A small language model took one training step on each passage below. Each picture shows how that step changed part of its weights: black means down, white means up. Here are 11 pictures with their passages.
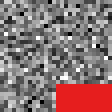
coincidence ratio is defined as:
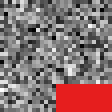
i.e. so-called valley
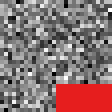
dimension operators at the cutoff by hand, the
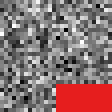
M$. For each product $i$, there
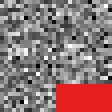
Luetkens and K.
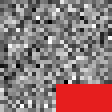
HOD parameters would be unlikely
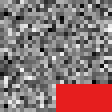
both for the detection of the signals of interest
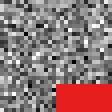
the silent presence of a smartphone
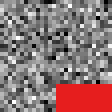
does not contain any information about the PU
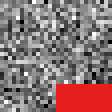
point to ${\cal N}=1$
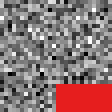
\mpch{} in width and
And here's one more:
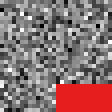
propagators to be used in the perturbative expansion
